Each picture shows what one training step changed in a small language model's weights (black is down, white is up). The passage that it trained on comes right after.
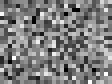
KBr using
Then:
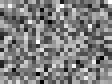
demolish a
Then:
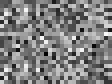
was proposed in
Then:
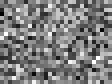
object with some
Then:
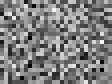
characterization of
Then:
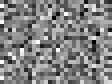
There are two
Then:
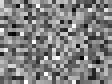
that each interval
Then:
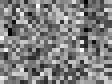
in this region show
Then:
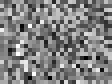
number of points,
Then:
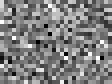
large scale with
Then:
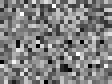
keeps the
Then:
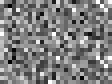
recommend this
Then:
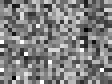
in phase 2 and
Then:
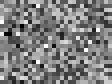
our results can
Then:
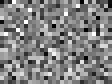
we developed a
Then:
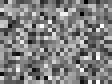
action over the
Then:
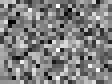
series, we
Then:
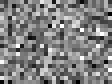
A similar approach was
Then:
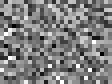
procedures and
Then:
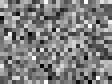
a sense
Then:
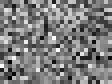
also the secondary
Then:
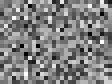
evolve to
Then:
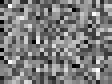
demande la
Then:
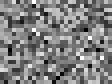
states of the
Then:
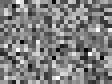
of suitable
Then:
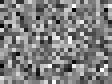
fabric of
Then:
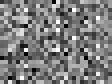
included in the
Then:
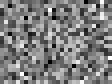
it should be
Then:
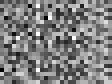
inside the
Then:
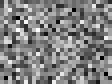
of firing
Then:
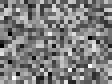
all have an
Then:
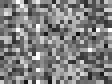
of the research.
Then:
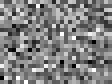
resulting in
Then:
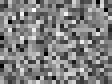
spike is
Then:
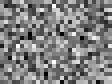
code to
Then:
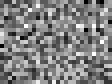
onto the
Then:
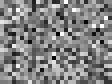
recent studies
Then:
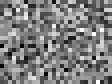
technology to
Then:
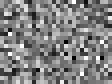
type of
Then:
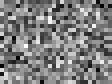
period depends
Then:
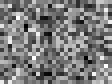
va metodlar
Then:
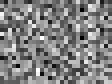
- La
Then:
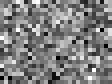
of this paper
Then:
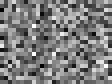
für die
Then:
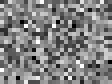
and JMC
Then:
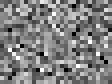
pressure of
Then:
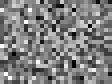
framed in
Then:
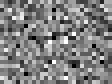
While there
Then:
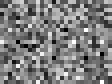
in sectional
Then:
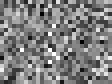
en évolution
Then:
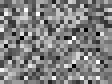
was composed
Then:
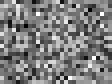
limits in
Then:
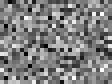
niveau de
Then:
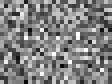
line. No
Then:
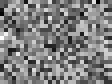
motion on a
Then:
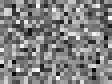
the flow
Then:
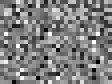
the additional information
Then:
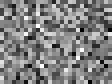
are well described
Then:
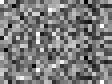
hosts a
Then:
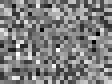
the value of the
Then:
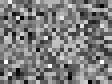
a substance
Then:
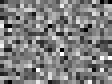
ES in terms
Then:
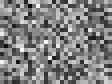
that most likely
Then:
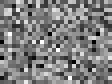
the specific
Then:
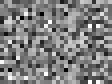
Estado do
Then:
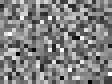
ratio is
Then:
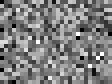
while designing
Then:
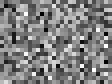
reflect the
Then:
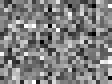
van de
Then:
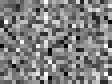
and (d)
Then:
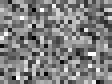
cases, the
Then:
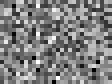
the total area
